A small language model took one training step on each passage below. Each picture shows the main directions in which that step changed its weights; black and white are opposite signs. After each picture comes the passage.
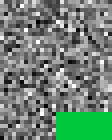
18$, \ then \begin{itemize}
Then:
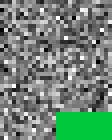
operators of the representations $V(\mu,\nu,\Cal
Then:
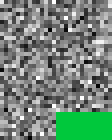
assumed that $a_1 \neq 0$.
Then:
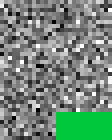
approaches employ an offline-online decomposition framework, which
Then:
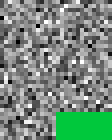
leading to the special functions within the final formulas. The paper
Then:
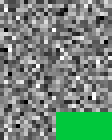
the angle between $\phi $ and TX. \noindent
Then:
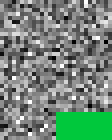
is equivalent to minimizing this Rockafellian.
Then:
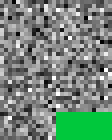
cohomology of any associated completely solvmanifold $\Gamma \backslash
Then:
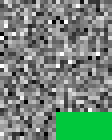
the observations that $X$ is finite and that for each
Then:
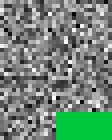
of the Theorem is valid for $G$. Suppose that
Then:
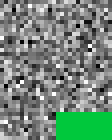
at full inhale and the estimated deformation.
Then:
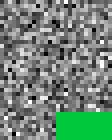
condition of Theorem~\ref{thm:IQC}
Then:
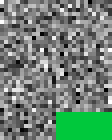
Euclidean metric on $N$ and $\nabla^N$
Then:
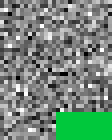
\end{abstract} \medskip PACS numbers:
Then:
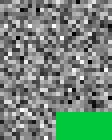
define. Poirier remarks (Lemma~11,
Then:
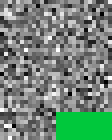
equality for Schrodinger operator (or related interpolation inequality for
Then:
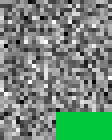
and $\dim[Ind_V^{{\frak
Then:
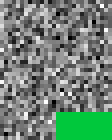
each ${\frak U}_n$ is a covering of
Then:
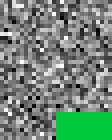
the present theorem. \hfill \qed \section{A
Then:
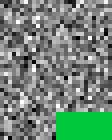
\end{align*} From now on we will assume that
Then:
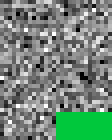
class of $k$-convex functions in $\Om$ by
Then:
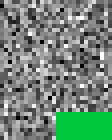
$g$ we consider the eigenfunctions of the operator
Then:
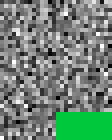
of a representation of level $\ell$ is given by an
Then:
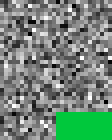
restriction a fully faithful symmetric monoidal triangulated functor
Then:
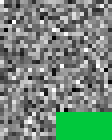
method. This leads to the earlier paper of
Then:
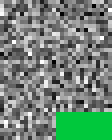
rich variety of dynamical properties of a spin vector in different
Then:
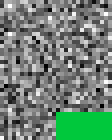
and a set $\bp^\sharp$ of
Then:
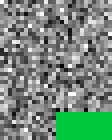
$J_n$ is surjective. We know
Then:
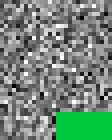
direction. \end{definition} Notice that by composition of
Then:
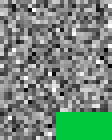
is a submanifold of $M$. Consider the map,
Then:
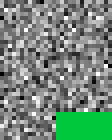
$N(n)\leq n^2$. The proof
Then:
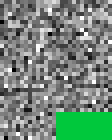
\mathbb{R}$ as the maximum number of mode vertices
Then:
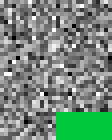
$\varphi ^{op}$ is a bijection.
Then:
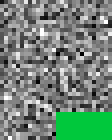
x}\le 1$, we retrieve that
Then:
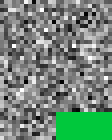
to compute a number in an arbitrary base. I present here
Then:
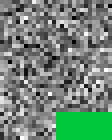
|\alpha|\le p }\sup_{x\in
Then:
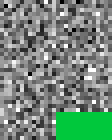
edge points, face points, and interior points. The 20
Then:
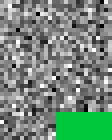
of $\{w_k\}$ converges to a nonnegative nontrivial solution
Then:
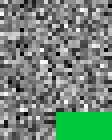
sketch of derived algebraic geometry. It is aimed
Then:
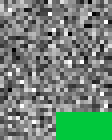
that this norm might be determined by the costs one is interested
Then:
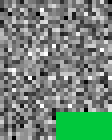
$\delta_0,\ldots,\delta_k$ are
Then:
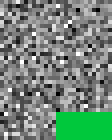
claimed. To prove the claim we observe that
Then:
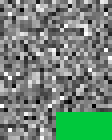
\tilde{R}_n^m f,
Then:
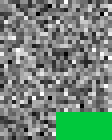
There is an abundance of works devoted to the spectral
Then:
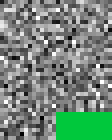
grid. \newblock {\em IMA J.
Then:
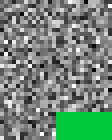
\quad x \rightarrow \infty,\:
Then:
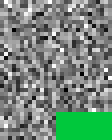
will now see that the time depending functional and the deterministic time
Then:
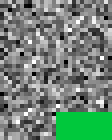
part. Covered are Register function of binary
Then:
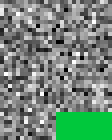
(see formula (\ref{Barren})). Using the maximum
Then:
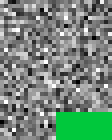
Research Projects Unit. \end{document}
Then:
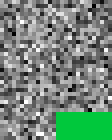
a unit in $O_K$. Then inequality
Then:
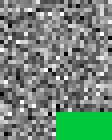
operator formulation: \begin{eqnarray*} \left \langle
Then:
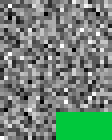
along geodetic line measured from curve origin \\ ${\mathbf
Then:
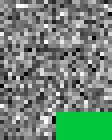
By making use of (\ref{tald}) and
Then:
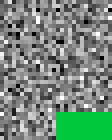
Proof.} By the conditions of the theorem, (10)
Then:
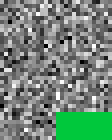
scale with lighter color indicates larger values and
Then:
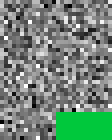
$n \in \N$. Assume that $\| i
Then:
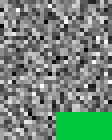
some $\,q>0\,$ (which bounds the
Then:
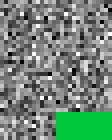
short summary and an outlook is given in Section
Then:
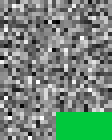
. \] \end{Th} \begin{proof}
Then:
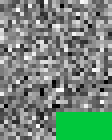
the solution $\ue$ of problem $\Pe$ satisfies
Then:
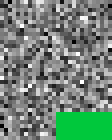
main ideas involved in the construction of relative fundamental solutions for the
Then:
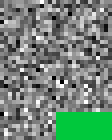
we report the number of objective function evaluations per
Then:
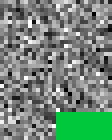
integrand includes the fundamental solution, the NURBS
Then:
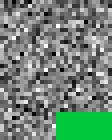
No Voro.,Struct. With
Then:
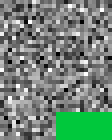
be identified holomorphically with a bounded Hermitian symmetric domain or
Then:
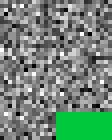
following assignment: \begin{equation*}
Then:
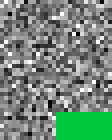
alternatively, an embedding of a connected trivalent graph
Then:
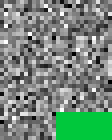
structures, programming languages, compilers and
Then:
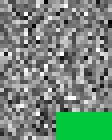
In Maejima and Tudor
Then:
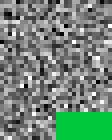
\delta)$ is a \textsf{DGLA}.
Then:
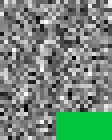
bitstream is eventually periodic,
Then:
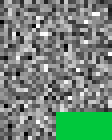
do not touch the question of the construction of a
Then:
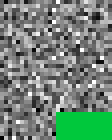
space. Indeed, let $\omega$ be such an operator
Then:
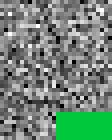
factor of $S$—justifying
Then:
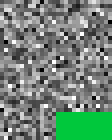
= Sz(\mu_C)$ the associated matrix measure
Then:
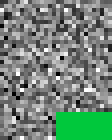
lectures like a hawk, asked questions, and
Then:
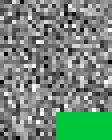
h\rangle+ \frac{(\partial_{\ux}
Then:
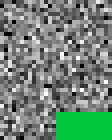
definitions and the flatteness of $\Lambda$ as a left
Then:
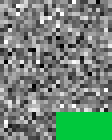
\ref{t2}, we can rewrite the geometric canonical
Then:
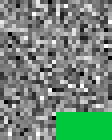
\cdots,\, e_{n}$\, be defined by
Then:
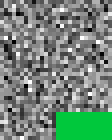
hyperk\"ahler quotient construction. \subsection{EH
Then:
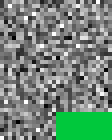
Let $X$ be a projective variety, smooth over a
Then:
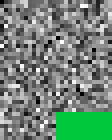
as such, some design changes were necessary from the implementation discussed
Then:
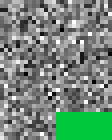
theory. We refer the reader to A.
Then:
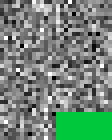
integrals over paths} \subsection{Iterated integrals of
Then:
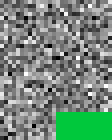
understood as left or right continuous inverse that is consistent with the
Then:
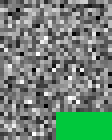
lattice of all open subsets of $\ASpec A$;
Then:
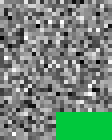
times the minimum number of adjacencies that one has to
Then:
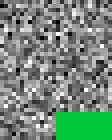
set of uncertain input parameters. We explore spectral
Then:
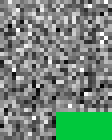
light of the previous discussion: Using smoothings, we approximate
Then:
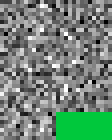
couple, symmetry class, isotropic approximation, fundamental solutions,
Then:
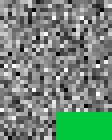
existence of nontrivial solutions as desired. This two stage process can
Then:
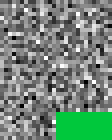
left is invariant under the interchange of $a$ and
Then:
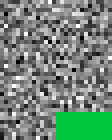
branched covering. \end{theorem}
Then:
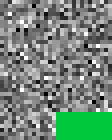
get (\ref{pathindepen}). That is,
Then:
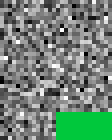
eliminates spatial automatic differentiation during training and
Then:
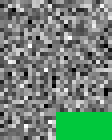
receding horizon approach with $\eta
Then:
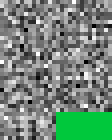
Throughout this manuscript we make use of the
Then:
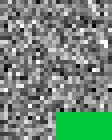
\in \operatorname{Irr}(G_{1}
